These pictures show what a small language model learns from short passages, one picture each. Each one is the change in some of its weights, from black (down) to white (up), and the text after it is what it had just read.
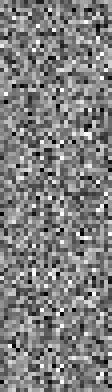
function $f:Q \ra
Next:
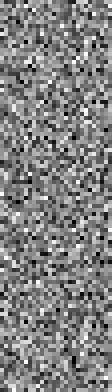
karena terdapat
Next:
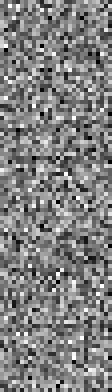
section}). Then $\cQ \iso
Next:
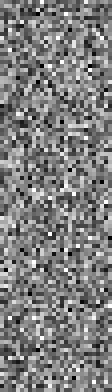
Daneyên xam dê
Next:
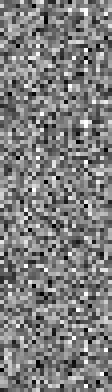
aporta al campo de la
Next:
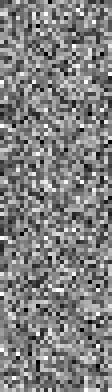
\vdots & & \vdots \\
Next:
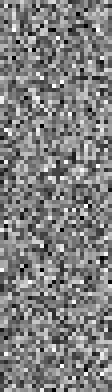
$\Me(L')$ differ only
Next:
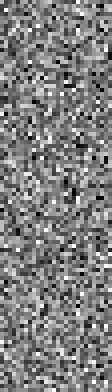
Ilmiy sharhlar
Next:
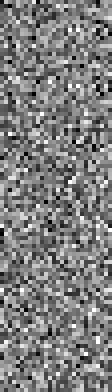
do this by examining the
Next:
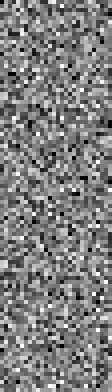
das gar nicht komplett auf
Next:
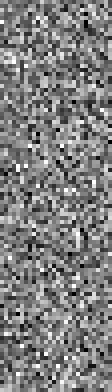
the previous section. \section{Proof of
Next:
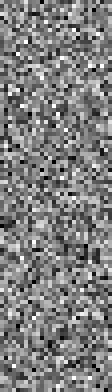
Institute} \\ {\small
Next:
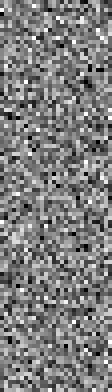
extension of cases studied previously in
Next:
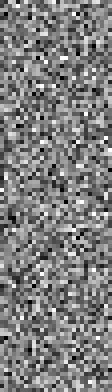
manbalariga kirishni
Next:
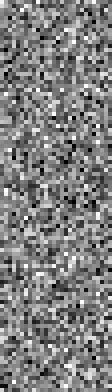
1 Характеристика
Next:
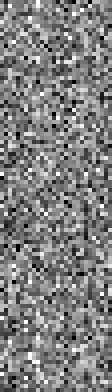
criteriosa de
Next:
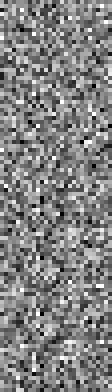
0$ \'etant trivialement
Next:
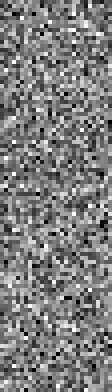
\mathbb{\ Z}},$ we also define
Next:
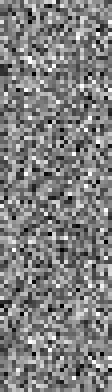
- 2.Tanlangan metod
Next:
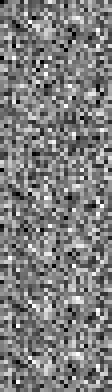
Как эффективно
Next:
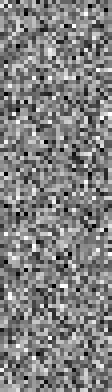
temas tratados en las
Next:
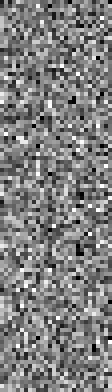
and satisfying $\frac{\partial R}{\partial
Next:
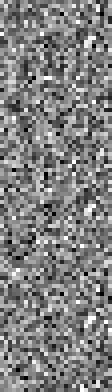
bentuk uji terhadap
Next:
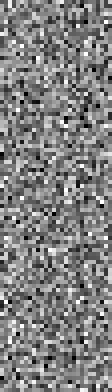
bioecological characteristics,
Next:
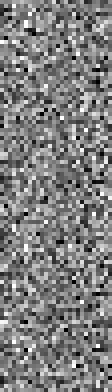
bir qator ishlar qilingan.
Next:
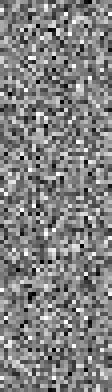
entornos de aprendizaje
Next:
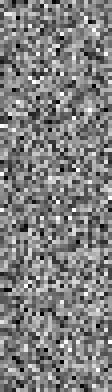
= 0, \end{equation}
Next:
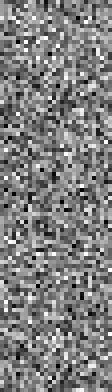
inequality (2). So the inequality
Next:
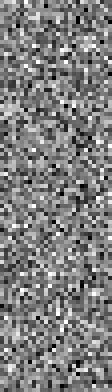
in persons with a high body
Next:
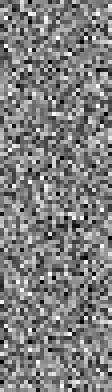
from which she may draw up to
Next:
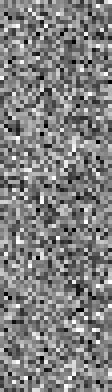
8. Знаковая система
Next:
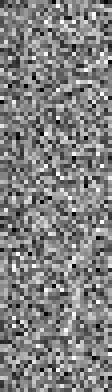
\begin{cor} Пусть
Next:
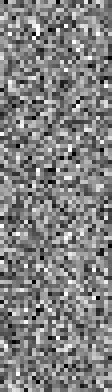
Brasil não possui
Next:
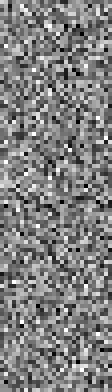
2008). O requisito de
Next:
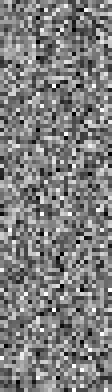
that $u_m\leq
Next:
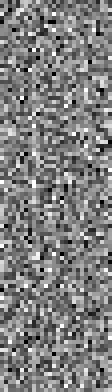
where $\cJ_j$ are
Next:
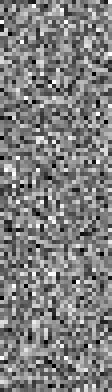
shortcomings of the analyzed
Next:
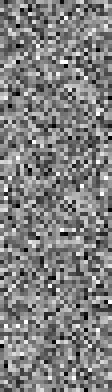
de Atendimento da Medida
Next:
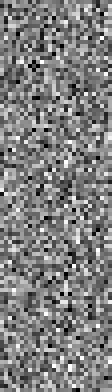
свідчать про формування
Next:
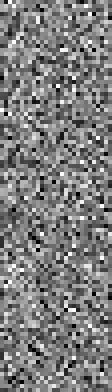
même ceux jugés
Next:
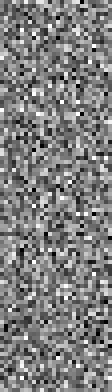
dat is omdat we
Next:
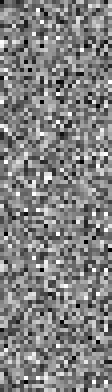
o'g'li Axoli
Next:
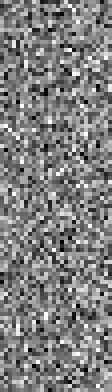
чи іншого джерела
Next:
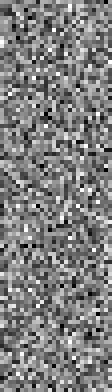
on which a finite group $\G$
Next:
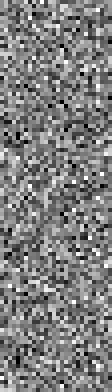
em seu território e mais
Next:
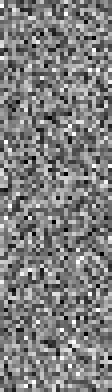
"CPU time versus number
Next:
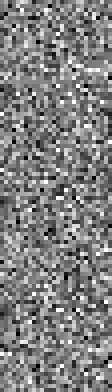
or complex number $\alpha ,\beta$
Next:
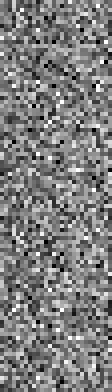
every fixed $t$ or $s$
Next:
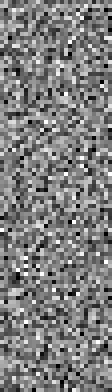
as atividades de produção e
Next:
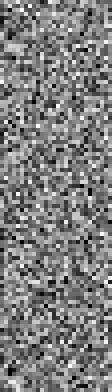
arise naturally wherever sequences
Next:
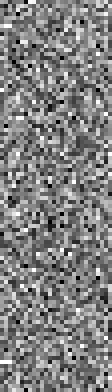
9 – Prédio do
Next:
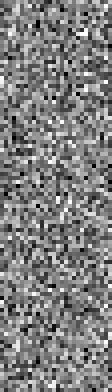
of invertible matrices is a free
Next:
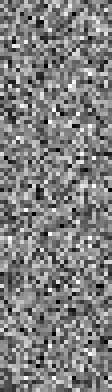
dendritic interfaces shown in
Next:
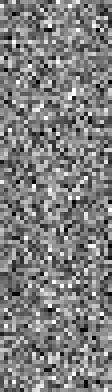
геля на поверхности
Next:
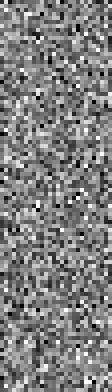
bo'lganidan to meva
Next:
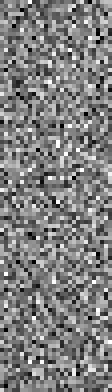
the inclusion is a momentum
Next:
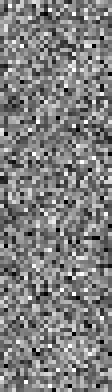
cuyo reino fueron
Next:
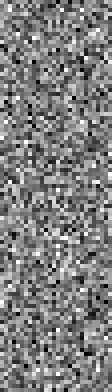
the graph here because it is quite
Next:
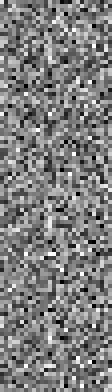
VA MUHOKAMA
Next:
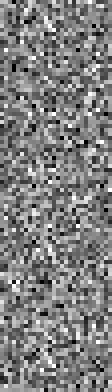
shakllantirish va rivojlantirishda
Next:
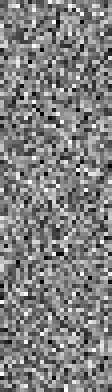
measurable spaces $(\Omega,\F)$,
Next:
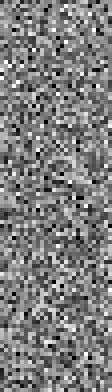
and $X$ as above, and
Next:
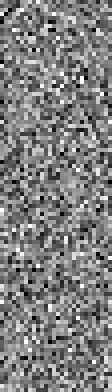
on $B_{n}$ are denoted
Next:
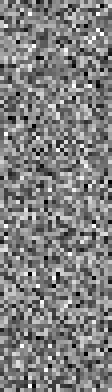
typing. First version:
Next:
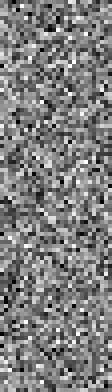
Pogoste povezave 2
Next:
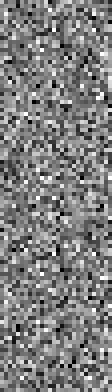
variables $s=x\cdot
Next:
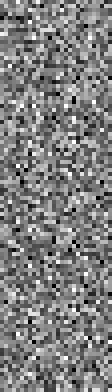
Hodge theorem] Given a
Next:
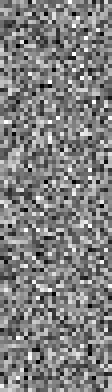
era suficiente a
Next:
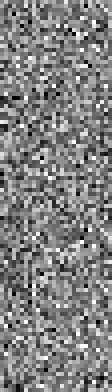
bilan o'rgangan kishi
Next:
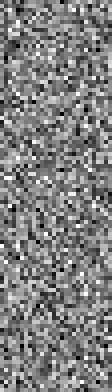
de opresión. En este
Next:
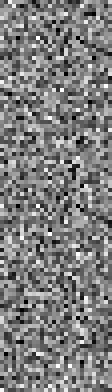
view of a finite-volume
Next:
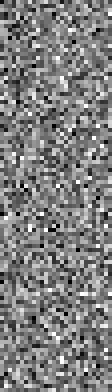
va muammo yechimida
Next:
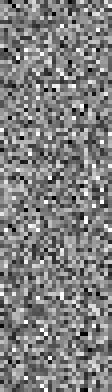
data yang di tengah
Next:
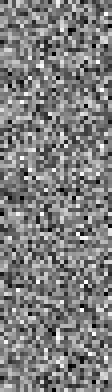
$T$-sheaf structure of
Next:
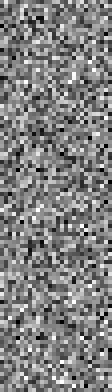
επιφανειών δεν
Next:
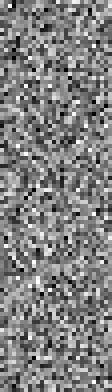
pentru cadrele
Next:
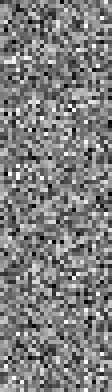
he hecho. Sin
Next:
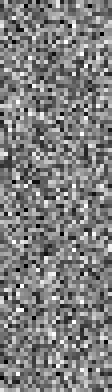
deles quanto ao tema ao
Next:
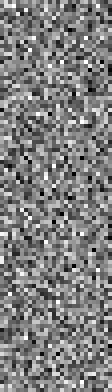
is also impossible. Hence we
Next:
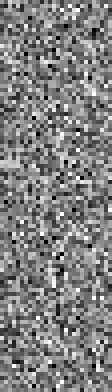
a consequence, if $S$ is
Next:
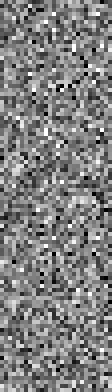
^T\vert e^{K
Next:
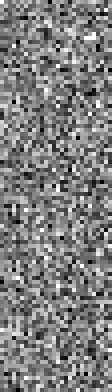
інтерес становить
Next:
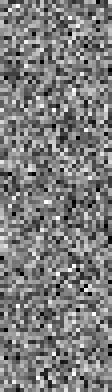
устройство не может
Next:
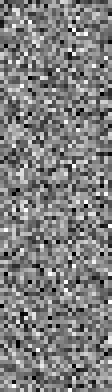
clarification des besoins.
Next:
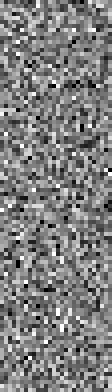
between such a (2D) plane
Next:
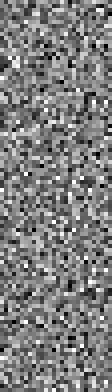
motorika rivojlanishini
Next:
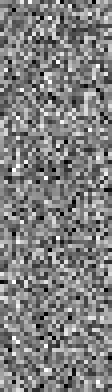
850 осіб у межах
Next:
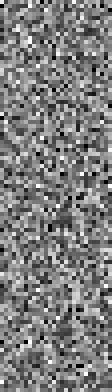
to obtain an analogue of Corollary
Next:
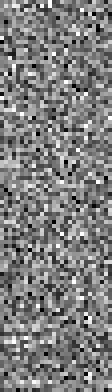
a sidigraph. Thus there is
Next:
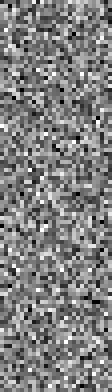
& \textbf{Definitions} &
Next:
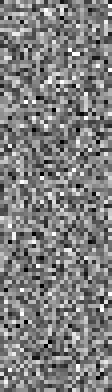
oriented matroid terminology
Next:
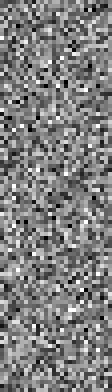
de torpeza, alteración
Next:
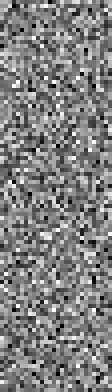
the solution $v$ selects
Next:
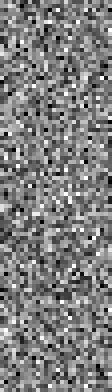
les organisations contrainent,
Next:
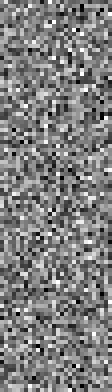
possible to reduce the governing equations
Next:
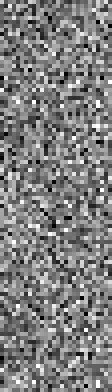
alunos do sexo
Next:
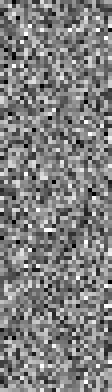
filtrlash, eritma,
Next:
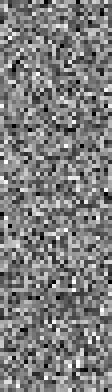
solve and for which practical
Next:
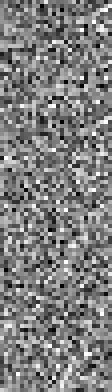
face of the removed edge
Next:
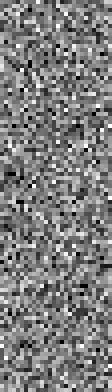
\bibitem[Brown and
